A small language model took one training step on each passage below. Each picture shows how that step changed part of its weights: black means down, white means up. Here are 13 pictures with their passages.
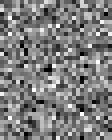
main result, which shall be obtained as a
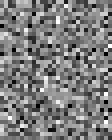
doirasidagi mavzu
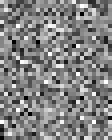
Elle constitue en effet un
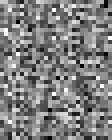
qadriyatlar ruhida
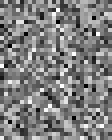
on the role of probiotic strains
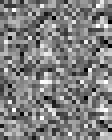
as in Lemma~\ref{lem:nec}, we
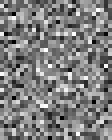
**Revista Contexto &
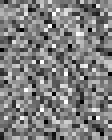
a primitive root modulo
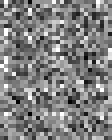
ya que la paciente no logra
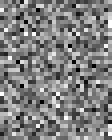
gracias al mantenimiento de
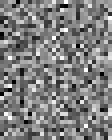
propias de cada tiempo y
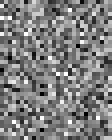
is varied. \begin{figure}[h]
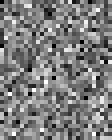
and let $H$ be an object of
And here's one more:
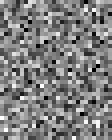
fikrlash va mustaqil
